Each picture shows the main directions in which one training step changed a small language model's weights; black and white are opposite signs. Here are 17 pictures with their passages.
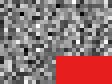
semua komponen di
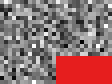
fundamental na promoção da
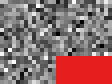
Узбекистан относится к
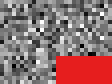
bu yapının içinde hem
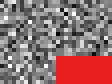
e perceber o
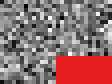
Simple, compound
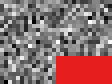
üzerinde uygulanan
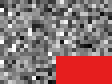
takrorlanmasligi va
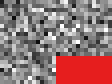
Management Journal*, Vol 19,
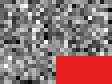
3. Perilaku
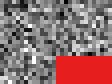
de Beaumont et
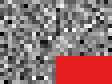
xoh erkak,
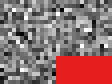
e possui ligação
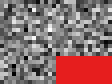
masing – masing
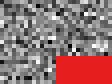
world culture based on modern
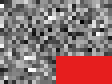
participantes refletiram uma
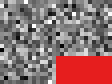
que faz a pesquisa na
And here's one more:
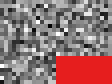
Idiopatik yoki
